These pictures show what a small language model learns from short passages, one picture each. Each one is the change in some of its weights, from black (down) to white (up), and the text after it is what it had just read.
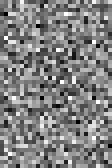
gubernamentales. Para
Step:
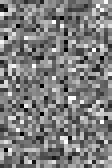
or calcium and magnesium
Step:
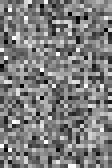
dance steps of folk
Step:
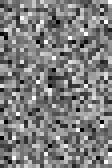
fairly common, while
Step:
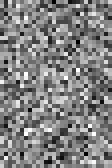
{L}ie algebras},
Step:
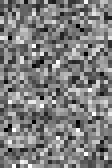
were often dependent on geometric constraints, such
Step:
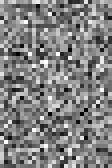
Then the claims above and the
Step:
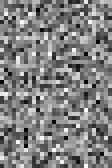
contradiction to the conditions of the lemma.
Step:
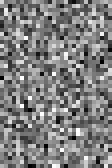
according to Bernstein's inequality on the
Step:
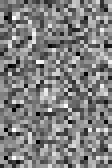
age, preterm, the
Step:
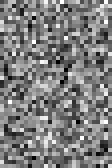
contains approximately 95% of the body
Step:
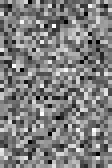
family of ergodic invariant measures
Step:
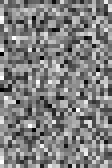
of the world. The AEC then
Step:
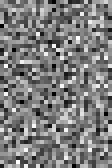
to prevent shear failure rather than
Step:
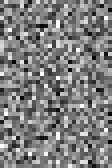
feathers. Photos by
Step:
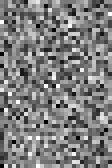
use to differentiate between batik
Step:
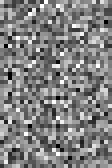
that $b\in\Bbb
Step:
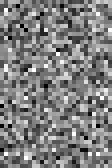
various products were formed as a result of
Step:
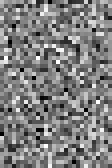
the identification of the points $\partial
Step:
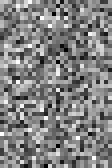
)^W \end{equation*}
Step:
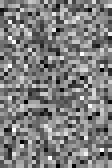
For example, the trajectory file was
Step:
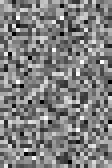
"S" stands for sample and
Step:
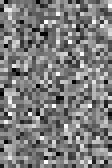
WHO-UMC causality assessment,
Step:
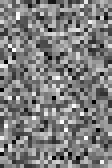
zero in its incidence matrix is an
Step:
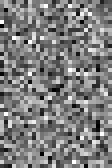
from exposure to onset of disease and
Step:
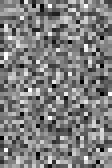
robbery or assault.
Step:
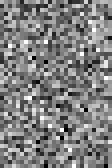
Among the strategies that are so effective in
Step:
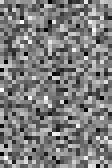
transitivity is given by the fact
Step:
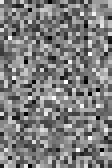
not exceed 0.2 sec in
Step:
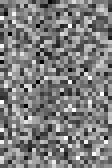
authority."³¹ Conclusion
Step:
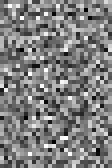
continuous and coercive on
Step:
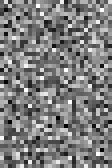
is not a polytope, it
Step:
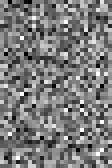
graph, *how many distinct
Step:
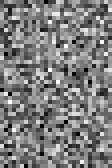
robustness of the estimators, we
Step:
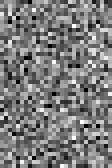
Pretested questionnaire was given to
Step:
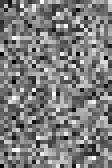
of this issue). Subsequently,
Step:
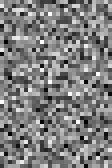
view of the structure of the subject.
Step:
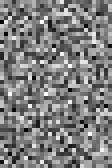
is a square of integer. We
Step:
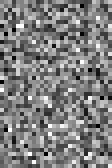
space of solutions is spanned by
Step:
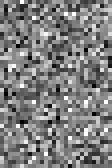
Background: Hypertension
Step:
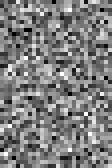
numeration, *Amer.
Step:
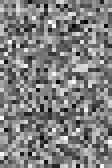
using Young's inequality,
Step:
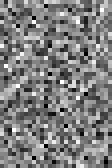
literature. Note, the 450 activity
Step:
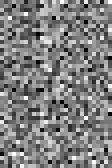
BioRad S100 Rabbit
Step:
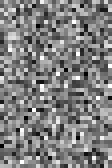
analysis in support of Commission Communication
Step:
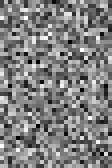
Zhai), made by P.
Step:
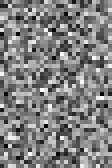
access. A total of 80
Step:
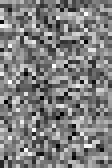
orthonormal sets, but in contrast
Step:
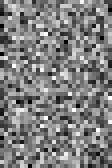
Power level: absent of energy
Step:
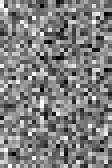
\infty} \int_{\Omega}
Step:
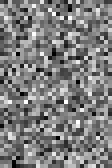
but statistically significant positive correlations were
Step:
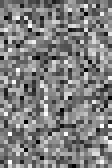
Bull frog, are found
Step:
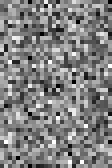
development in Bayelsa State?
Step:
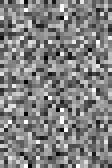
maintained as positive. Another example
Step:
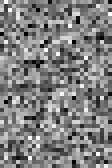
In general, functional particles can be prepared
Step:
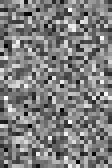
Astputre ²,
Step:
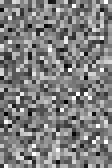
absence of any mobility was confirmed
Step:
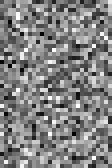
infinitesimal technique of constructing the
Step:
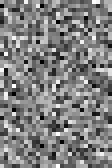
for understanding how the context influences the
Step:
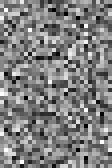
sense, the present work complements
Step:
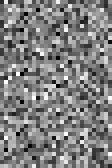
using Z_j for all τ
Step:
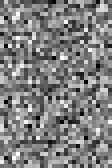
that, in the general case, the
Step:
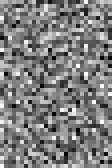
the present work, a certain
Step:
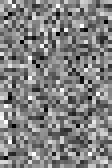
\item $\gamma_g \from
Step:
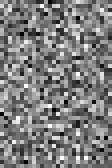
exact expressions of the PGFs
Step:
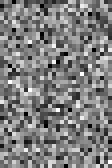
cycle-free atomic flows.
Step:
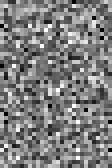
hard to sustain in a long run due
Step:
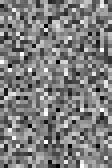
on campus was lower by
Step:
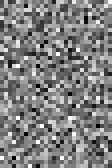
orders are cca.
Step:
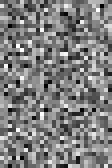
sharp Schwarz inequality on the
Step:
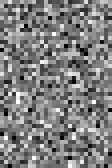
we can create an interface and analogs
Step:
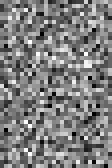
regarding the extent to which national
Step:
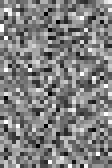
microscopic geometry at a point?
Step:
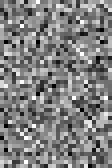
linije , mogli
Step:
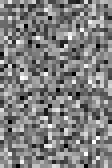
we will build the flat model structure on
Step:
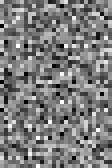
be needed to better define the extent of
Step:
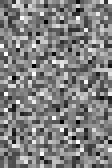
for our particular interface problem.
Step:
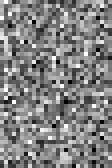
and consequently \begin{equation*}
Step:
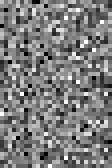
policy goals (Myhre et
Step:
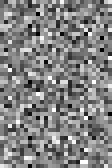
Robert Arrington's
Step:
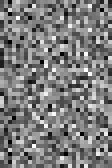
a) Married b)
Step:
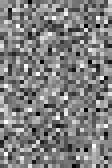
a non-zero $u\in
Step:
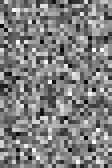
of the average weight (Mean), the
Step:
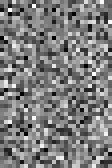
12)V external voltage [30].
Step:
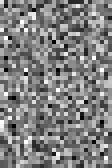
particular \[ \sigma \circ
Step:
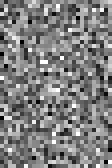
level in a reference population of adults
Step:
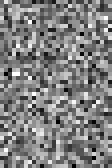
conference, and the Institute of Mathematical
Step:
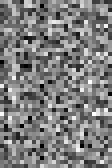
risk factor potentially impacting an
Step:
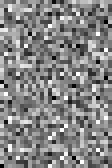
\in M$ to be \[
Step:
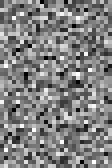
the \emph{local entropy}
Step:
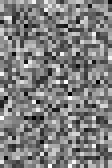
Neumann algorithm. In the present paper we
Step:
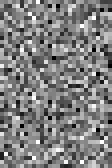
(surface, subsurface)
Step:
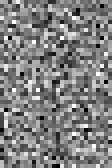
local conditions. Through examples in areas
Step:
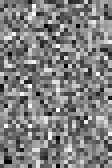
($s_w$) at the time
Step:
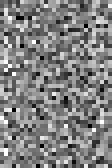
are equivalent: \begin{itemize}
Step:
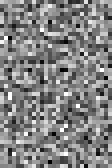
a connected, compact Lie group and
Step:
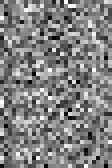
analyses of the study. Author
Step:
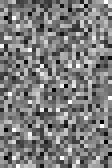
any information, suggestions,
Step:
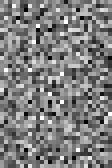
replications at the expense of
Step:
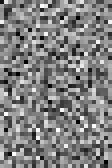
numbers. The first nonzero few of these
